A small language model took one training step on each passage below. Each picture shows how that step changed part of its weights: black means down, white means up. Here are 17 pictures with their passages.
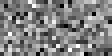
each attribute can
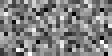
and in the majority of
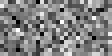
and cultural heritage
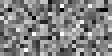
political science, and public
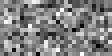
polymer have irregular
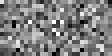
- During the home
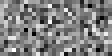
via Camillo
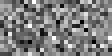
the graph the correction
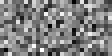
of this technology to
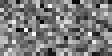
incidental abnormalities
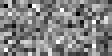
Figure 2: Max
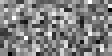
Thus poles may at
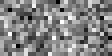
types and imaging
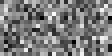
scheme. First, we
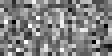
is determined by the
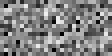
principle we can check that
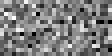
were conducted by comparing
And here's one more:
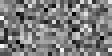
client or the
